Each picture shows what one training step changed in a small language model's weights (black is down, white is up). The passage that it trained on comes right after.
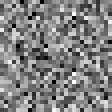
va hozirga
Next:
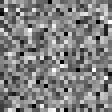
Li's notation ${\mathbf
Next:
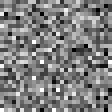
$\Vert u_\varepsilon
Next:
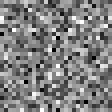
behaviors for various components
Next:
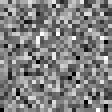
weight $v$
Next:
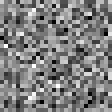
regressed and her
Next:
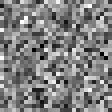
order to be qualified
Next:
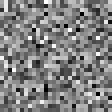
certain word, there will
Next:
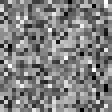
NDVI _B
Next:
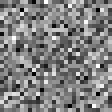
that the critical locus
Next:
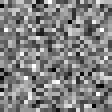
on how the constraint is
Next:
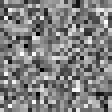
If $\displaystyle |t
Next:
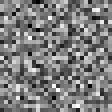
gram Skin
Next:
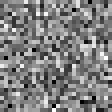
porque implica
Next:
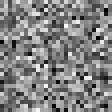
we have the following initial
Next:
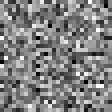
Listed on The Indonesia
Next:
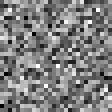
period the true parameter
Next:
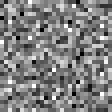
coefficient. Beta coefficient
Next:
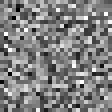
Kneitz C.
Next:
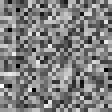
wastewater, treatment.
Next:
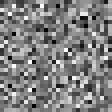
root symptoms
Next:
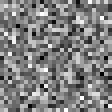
median, and
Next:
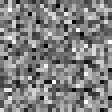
pe termen lung
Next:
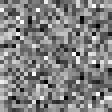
urbana de
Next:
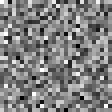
topological group, in terms
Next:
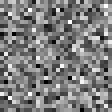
T. Nurses
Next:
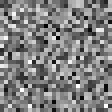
start learning this.
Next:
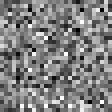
or disseminating
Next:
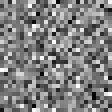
partial structures obtained by
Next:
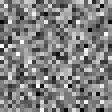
development of these fields is
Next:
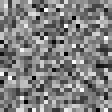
we can write $s
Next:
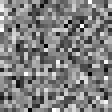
va bilimlarning
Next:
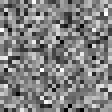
multiple meanings,
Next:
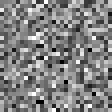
produced in the framework
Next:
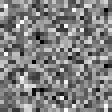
Now we find from
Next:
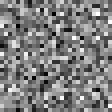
fasllari va
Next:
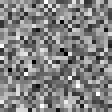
at the end of
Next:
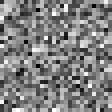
Our concern in this
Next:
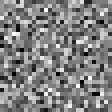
a tutela do
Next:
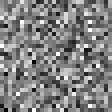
mode of the shared
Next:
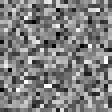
point relies on the
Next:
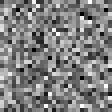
tilning semantik
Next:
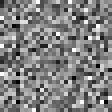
mordants such as
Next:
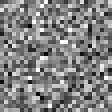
Para 6.
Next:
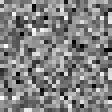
participant – internal
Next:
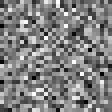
$1$ on the
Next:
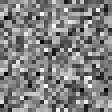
The technique of the
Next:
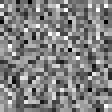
attached to
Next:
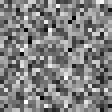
The platform also includes
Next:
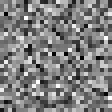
Hubbard description
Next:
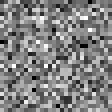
with colleagues
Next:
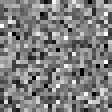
Ingliz tili
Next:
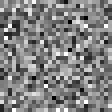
is determined by the way
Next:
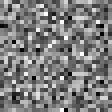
качествами (ум,
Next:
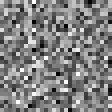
be explained by the
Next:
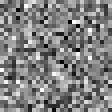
storage of sensitive
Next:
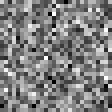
value is independent of
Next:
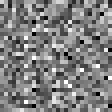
theory, especially when the
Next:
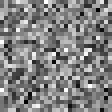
then the overheads
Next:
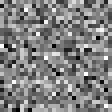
solutions to the problems that
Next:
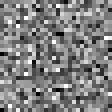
T₃ required only
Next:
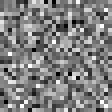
boundary sliding.
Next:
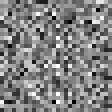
the sensors are
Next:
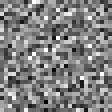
l'âge et
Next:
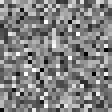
the self-regulated
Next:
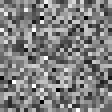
made possible through the
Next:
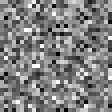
characterised by lower values
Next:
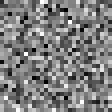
dica importante.
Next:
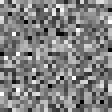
mathematical formulation for
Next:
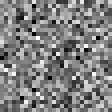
expected because of the high
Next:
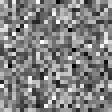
dimensión social,
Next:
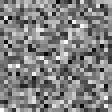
22. Tellez
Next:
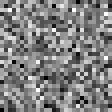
word single character change,
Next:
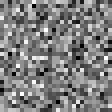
them automatically.
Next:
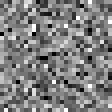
respectively. From systems
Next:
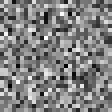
are occupied by
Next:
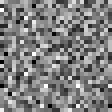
to higher value of
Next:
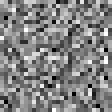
tree in order to make
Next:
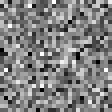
spectral bands respectively.
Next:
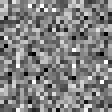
further clarify the statement
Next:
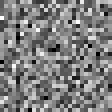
to unity. We
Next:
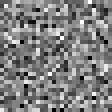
Até Janeiro
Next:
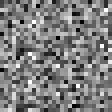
Manipuri identity.
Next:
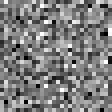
та учасниками
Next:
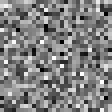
As can be found,
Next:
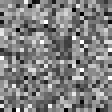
sexual, bem como
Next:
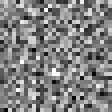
is a small positive number
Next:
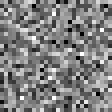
with expected value 0 is
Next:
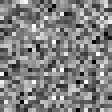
standard $L$--function
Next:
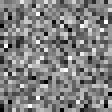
and 6. The
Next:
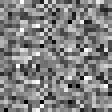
and a differential operator
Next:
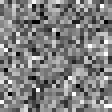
xizmat qiladi.
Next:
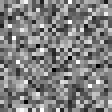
of $\Perf$
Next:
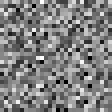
seen from Fig.
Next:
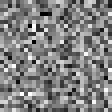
planned. If
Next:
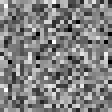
there is prior work applying
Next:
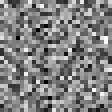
Islam was
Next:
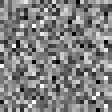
for $x >
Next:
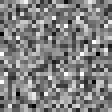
is $K_X
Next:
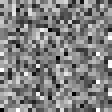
la visión de
